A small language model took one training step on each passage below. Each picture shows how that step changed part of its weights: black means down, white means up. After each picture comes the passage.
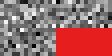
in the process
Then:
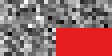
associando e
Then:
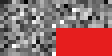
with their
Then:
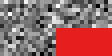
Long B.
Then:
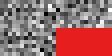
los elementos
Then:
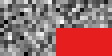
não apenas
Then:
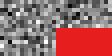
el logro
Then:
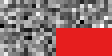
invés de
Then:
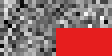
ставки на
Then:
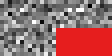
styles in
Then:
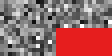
tal ideia
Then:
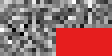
o alcance
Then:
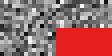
program of
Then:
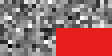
referendo ao
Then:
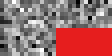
selon les
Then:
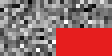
que tiene
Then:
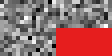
service and
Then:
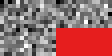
aumento de
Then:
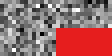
et donc
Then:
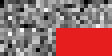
à presença
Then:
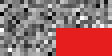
cura de
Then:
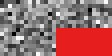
Ce taux
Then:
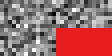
por su obra
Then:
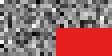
нефти и
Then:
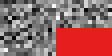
usul va
